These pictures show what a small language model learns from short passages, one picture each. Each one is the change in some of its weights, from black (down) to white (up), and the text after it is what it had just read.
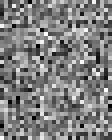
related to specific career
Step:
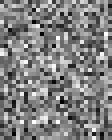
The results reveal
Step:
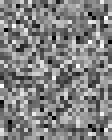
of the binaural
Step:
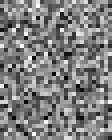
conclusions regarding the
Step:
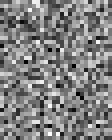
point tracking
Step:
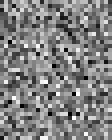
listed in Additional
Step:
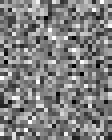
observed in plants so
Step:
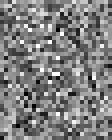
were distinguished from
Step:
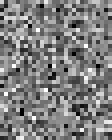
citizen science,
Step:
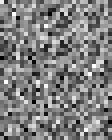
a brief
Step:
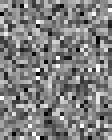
high pressures. This
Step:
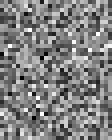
work to the specific needs of
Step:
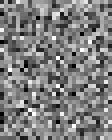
i.e. news
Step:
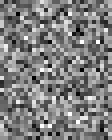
with ferritin levels
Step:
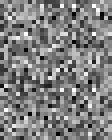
research institute recorded
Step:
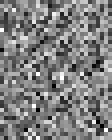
the boundary conditions
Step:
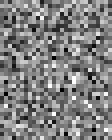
product platform is
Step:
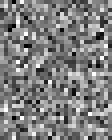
ABSTRACT In
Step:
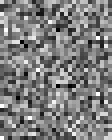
value as a function of
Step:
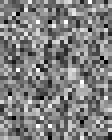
synthesis and
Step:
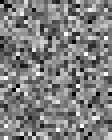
data⁶); it was
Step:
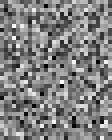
their own engagement
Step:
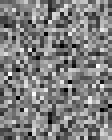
this may be regarded
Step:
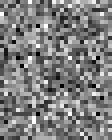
in the i^{th}
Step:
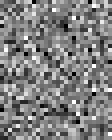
multimedia content is
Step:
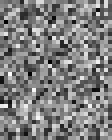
conductivity, Total
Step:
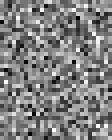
begun to pay
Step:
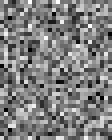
M; Indira
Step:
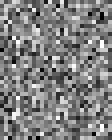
propositions on the
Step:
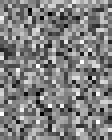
explains the approach towards
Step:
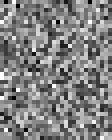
the model was calibrated
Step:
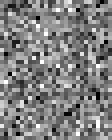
stack is ported
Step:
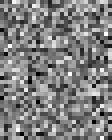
compounds obtained in the
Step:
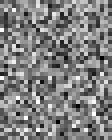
the wind turbines
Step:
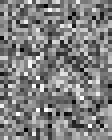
modern world.
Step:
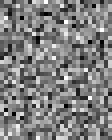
- Ludin,
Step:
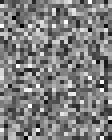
sites located in the
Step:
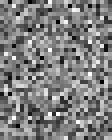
Willich SN,
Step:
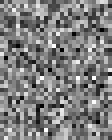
parallel —
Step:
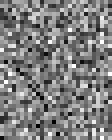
channels only function when
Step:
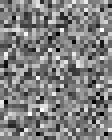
important mediator in the
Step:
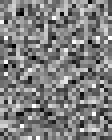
*the aim of this
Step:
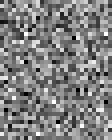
performed and analyzed
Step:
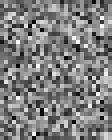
also mentions the
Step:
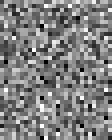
themselves more
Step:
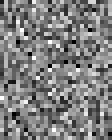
To increase the response
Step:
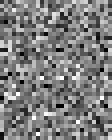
all stakeholders,
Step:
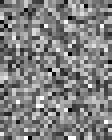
improving insulin
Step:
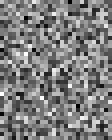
fuel ratio
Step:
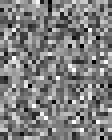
most numerous group of
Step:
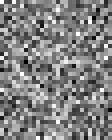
for transfusion were
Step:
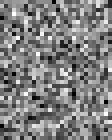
is a potential segment
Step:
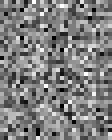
decisions that rely
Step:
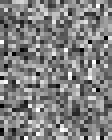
of CNF in the
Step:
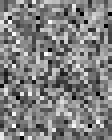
the worse is the
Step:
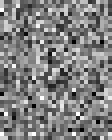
the countries bordering
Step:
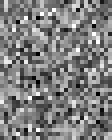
hand pump in the
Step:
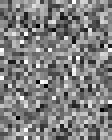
way that the linkage
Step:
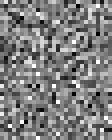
data (as detailed in
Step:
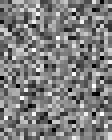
results were presented in Table
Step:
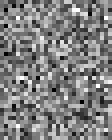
on feasibility, but
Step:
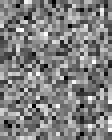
Luther and the
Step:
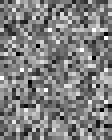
cost. It is well
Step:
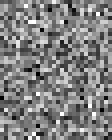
largely due to the
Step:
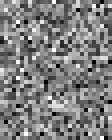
Nazariy va
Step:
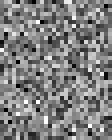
When the radius
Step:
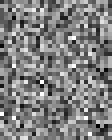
will be useful for
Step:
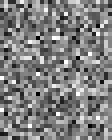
RF dynamics
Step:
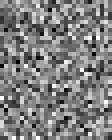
data Supplementary material
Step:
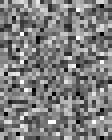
times, with an
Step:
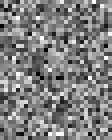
and $v_i
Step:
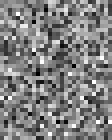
the TPA method was
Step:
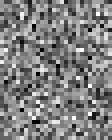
due to incredible growth
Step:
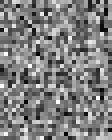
pair extending about
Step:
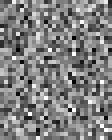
cellulitis typically
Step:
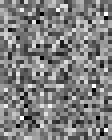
agricultural and other
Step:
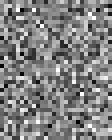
Directions Future
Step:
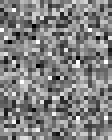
an increased incidence of
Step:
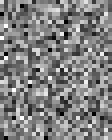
Th and REEs
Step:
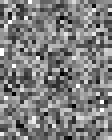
occlusion handling
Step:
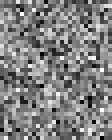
of the study show that the
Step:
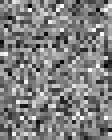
and its advantages,
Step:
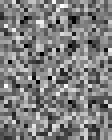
the unfertilized
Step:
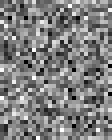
the effective long-term
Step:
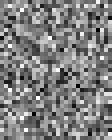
standard communication models and
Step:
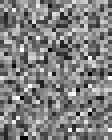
the previous section on
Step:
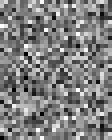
criterion given by
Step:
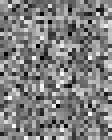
when bridges along
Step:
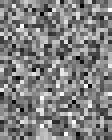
destruction of one
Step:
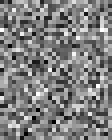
violent, or
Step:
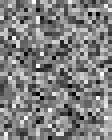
gender dimension
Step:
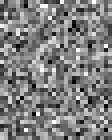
with nuchal cord
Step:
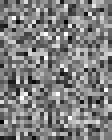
Our results provide early
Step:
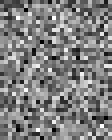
close intercepts of
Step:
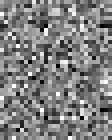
only can they adversely
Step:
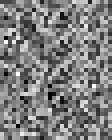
been the application of a
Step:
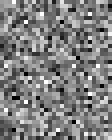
data be retained and
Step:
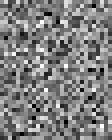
opinions of the rest
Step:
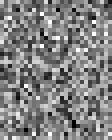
nm with the green
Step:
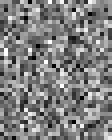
mode; - h)
